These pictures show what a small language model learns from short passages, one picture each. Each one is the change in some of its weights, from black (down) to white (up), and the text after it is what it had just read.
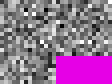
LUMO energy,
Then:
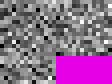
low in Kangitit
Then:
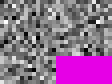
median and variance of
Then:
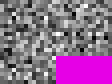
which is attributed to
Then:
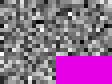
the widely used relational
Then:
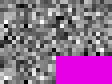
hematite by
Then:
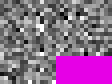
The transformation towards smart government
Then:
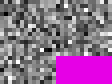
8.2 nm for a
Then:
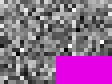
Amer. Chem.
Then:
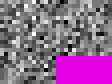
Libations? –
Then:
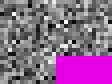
the lowest performance in both
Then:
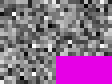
the possible composition of the
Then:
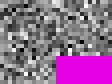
high frequency components of image such
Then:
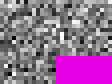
pipelines. The component
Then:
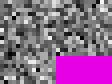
in medical diagnosis during
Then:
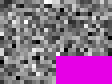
common ground to promote
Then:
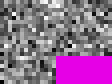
aids in the effective
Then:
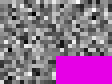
of Research Infrastructures
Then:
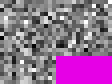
Aspadiah et
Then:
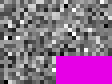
Z. Ni,
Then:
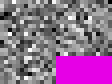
lines at the border
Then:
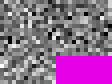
with quotas depending
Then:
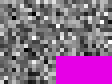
of Dental sciences.
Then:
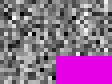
The study site is located
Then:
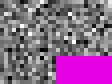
the basic monthly salary
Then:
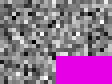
in that task, by
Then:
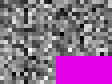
minimal computational cost.
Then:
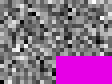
sight of the final
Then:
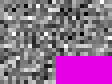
$\Omega =
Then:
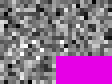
projects could be proposed later
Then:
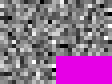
(Mysore state),
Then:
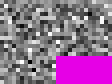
that selection of mesh
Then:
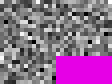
as prey of human
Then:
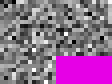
of *Mtb*
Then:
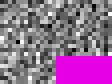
disease affecting ash in
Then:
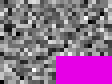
and/or sharp
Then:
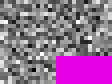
VAST majority of
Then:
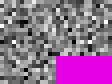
the digestate was
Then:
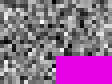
harms. Narrow AI
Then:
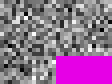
Raman nighttime
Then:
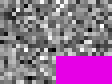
preserve their energy to
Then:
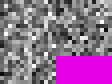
they speak a
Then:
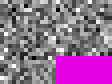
there should be more structural support
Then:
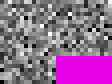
the statement that the presence
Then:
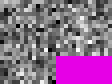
done on the learner's
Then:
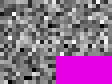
the accurate reading of
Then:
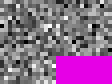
main hormones produced in
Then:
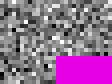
TLC (two
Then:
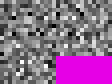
with all the supported key
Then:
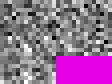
in order to remove the
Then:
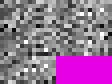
SQU HIS
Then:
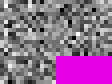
higher level of clinical pain
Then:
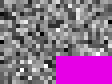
this situation and has supported the
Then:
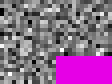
Polish consumers, indicated
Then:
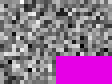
humans as subjects.
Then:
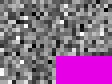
PhD Student,
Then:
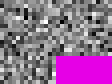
discovered that for many
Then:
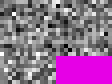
the relationship between communication skills and
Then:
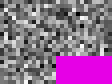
geography. The survey
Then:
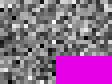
territorial dimensions...
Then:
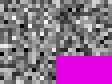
challenge by creating 3d
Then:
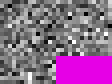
with EOB did not
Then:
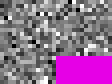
of the archival objects used
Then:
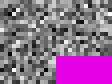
tone to set the
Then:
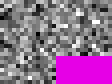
services are not directly reflected
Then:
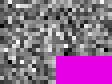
predominantly South
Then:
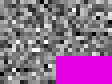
"targets" to
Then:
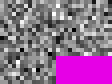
[43] compares two
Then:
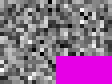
show how this is used in
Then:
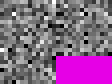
the SAB3 with various
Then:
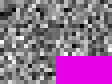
others, which may create
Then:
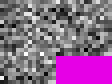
geomorphology perspective,
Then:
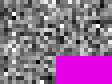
a child to freely
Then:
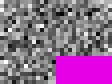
noise reduction offered
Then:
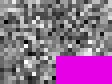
Hospitalizations n
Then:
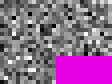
of PA with package
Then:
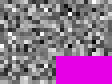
dSPACE platform
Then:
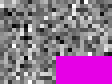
differentiated) 3 25
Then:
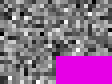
The results revealed that the
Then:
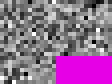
CZT detectors;
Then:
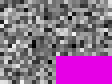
in structure, imagery
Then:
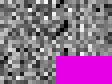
for research software? -
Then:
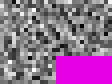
proposals and recommendations
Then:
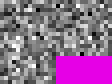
drawn. Interview
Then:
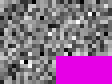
effect, there was a positive
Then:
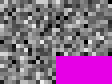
produce the best results with
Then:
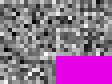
are traditionally referred to
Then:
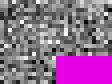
variables in the optimization
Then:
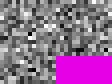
vessel material of
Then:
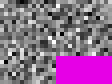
crops, cereal
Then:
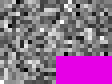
Food (version Dec
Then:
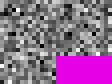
thickness of the
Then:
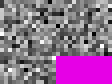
or no reaction took
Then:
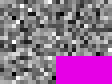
92.5 percent of
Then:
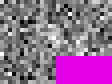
dwelling units
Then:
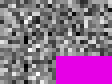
used to assess and monitor
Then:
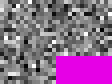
during purification. Therefore,
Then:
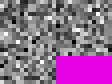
loss from implantation is
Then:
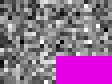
tourists’ image. According
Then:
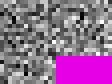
intuitive given that the
